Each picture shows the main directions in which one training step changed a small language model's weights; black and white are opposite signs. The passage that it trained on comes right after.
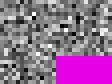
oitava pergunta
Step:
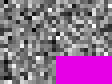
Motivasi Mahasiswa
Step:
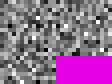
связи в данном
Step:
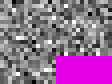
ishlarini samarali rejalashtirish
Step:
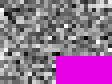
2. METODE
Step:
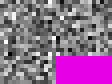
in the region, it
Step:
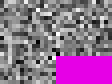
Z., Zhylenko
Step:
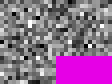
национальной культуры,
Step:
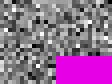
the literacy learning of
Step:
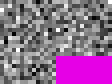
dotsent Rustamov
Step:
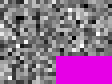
pakan merupakan komponen
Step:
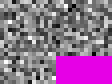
été menée par les
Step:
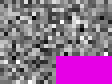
vegetatsiya davrida
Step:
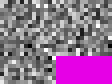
sug`orish oldi
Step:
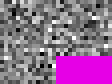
bangsa yang serba
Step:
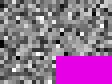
of communicative competence
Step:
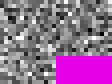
2. O'zbekiston Respublikasi
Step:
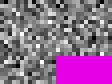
korxonasida saqlanadigan va
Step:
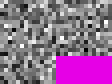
сўнгги йилларда
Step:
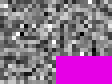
par jour, pour une
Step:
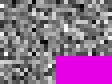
agentes perturbadores
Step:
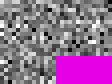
celebradas en
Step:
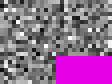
Temuan laporan
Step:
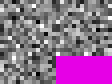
todos foi a adaptação dos
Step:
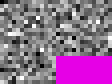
cirujanos indios
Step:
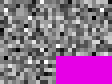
та інтерпретація даних
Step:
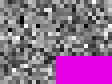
o'tishini tushunish
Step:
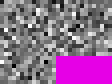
agenda ao longo do
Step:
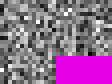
también buscar la participación
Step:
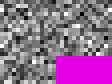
(TICs) na educação
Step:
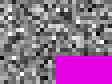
*Primary School
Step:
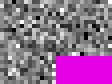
є аналітичний
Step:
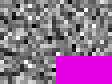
из ее контекстуального
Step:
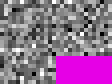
послова око
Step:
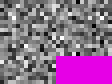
About the author
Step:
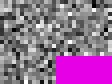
miembros de la
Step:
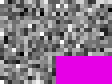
Цей же принцип
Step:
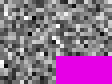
de Uralde,
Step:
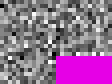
establecimientos se
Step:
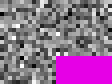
"Interpreting and
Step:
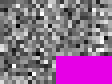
of Uzbekistan National variety show
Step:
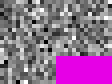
va ilmiy adabiyotlar bilan
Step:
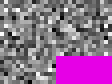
reforçam a possibilidade
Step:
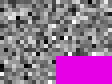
Mais lorsque je
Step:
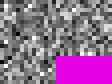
et en prendre la
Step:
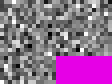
هم بازیگران
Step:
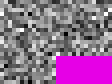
проектное управление в
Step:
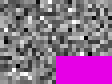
у Києві мала
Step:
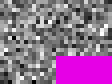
trayectorias. Las
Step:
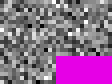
и в среднем
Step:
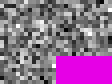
professional skills.
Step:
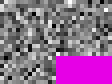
prestasi belajar,
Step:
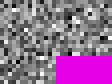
noi în lumina
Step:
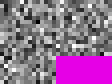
cancelou, por
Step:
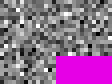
la otra o ambas
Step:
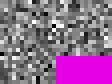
bir tomondan ijodkorlik
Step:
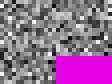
persecução penal.
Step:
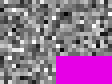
Persalinan &
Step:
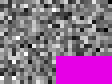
de direitos fundamentais
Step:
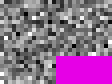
die Lehrperson im
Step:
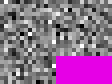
uma descrição do
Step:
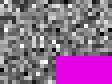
profissionais tempo e dedicação
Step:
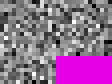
uni kit yedi;
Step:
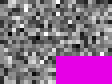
доміант цей
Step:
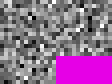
Guy KN.
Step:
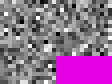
можливостей. 4
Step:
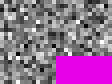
que uma parcela
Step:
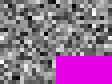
Fasern verarbeitet
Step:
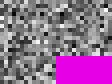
Collective *rda
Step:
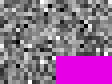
mucho más alejadas
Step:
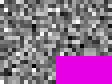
Costa Rica.
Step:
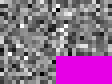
eau chaude,
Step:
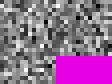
dipengaruhi dengan
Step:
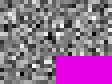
Na região de caracterização
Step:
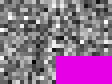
para un nuevo periodismo
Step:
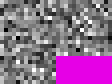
and Career.
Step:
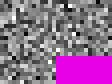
mulher. Em muitos
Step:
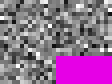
Social Science Data Archive
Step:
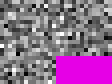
sua qualificação para
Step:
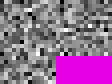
wie, że
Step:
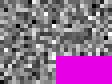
birinchi raqamli bank sifatida
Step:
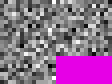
не может быть объектом
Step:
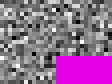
Dascălul și
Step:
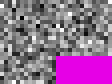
demi kepentingan
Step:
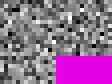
auteur, tels que
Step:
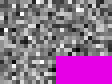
“нема диму без
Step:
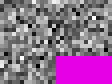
a sociedade civil,
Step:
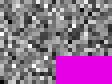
va tashqi qiyofasini
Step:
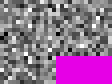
показателю Peak
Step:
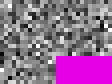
samarali, qiziqarli va
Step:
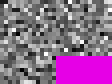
пул ясашга
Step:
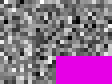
o`zaro tutinish
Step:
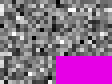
situação como citado
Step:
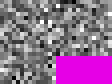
sostenible y, a
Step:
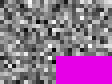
para publicación) serán
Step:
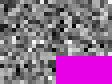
maravillado de
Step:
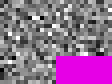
asoslangan va amaliy jihatdan samarali
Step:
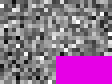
усулларини излаб
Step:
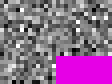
ва унинг асосий
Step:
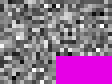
Finden Sie ein
